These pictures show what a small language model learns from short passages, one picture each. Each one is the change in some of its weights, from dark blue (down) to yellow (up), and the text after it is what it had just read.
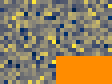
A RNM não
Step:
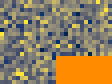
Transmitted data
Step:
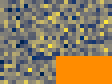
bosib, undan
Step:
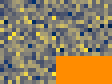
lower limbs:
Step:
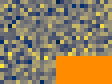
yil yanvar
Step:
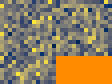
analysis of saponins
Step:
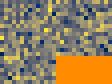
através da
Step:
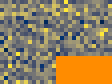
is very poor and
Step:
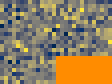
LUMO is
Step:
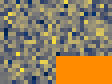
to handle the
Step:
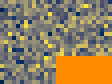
möchte ich
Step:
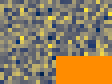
Branch of the
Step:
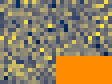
le Groupe
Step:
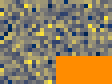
your research: over
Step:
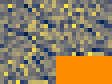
В МЧС,
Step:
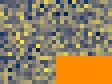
interpretativa em
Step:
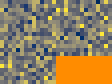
state university,
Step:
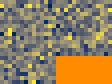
the course of the
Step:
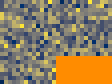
on the safety,
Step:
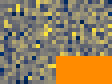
is generally calculated
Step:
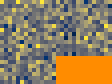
thanks to the flow
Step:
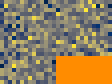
of this study showed that
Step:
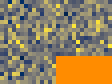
la aplicabilidad de
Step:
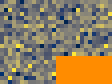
There is a significant
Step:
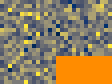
the improvement in
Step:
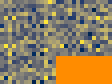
ini sering kali
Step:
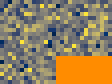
Baustoffe und
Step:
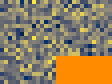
concentration on the
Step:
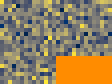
that utilizes a
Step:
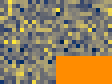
its tendencies
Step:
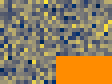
in details:
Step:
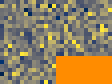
la propagación de
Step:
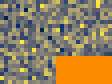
comparison to the
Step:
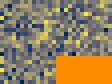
the symmetric
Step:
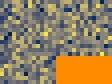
is computed. In
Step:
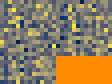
outside nearly
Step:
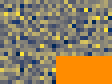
Torque ripple
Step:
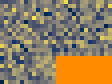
balloting, and
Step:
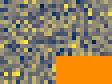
um relato de
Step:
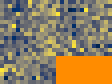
A Study of
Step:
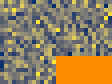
%55 without using
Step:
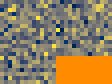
the study in order to
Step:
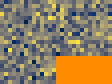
forced braking
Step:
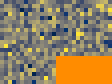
as cinco unidades
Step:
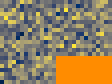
base station,
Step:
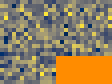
to significantly enhance
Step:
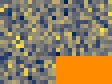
a duck,
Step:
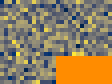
opiniões sobre a
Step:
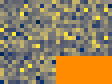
that 80% of the
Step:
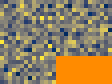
I have nothing to
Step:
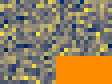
of business
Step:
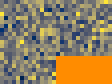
patterns that may
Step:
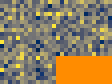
my capacities.
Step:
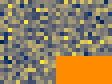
or strenuous
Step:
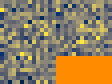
system contributes to
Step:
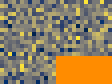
illegal and
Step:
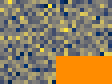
aan bepaalde
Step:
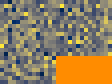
T. Malik's
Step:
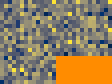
and anything,
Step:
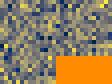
issues such as a
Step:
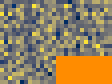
expectativas de
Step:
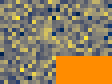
copies of the
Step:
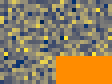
in der visuellen
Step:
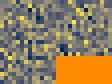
nimmer leiden
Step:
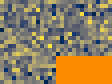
- dars,
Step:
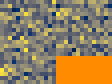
collective mental health
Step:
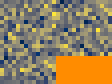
35% and up to
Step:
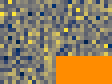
with ethyl
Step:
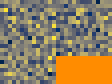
ser cerradas a
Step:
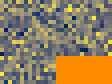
for the study. The
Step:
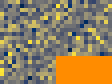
регистрации и
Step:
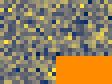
the simulation component
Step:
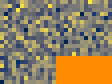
não havia
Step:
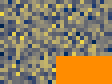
because the stress
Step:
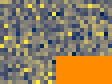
Boden' und der
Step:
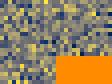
de 10 anos,
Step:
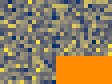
йшла про
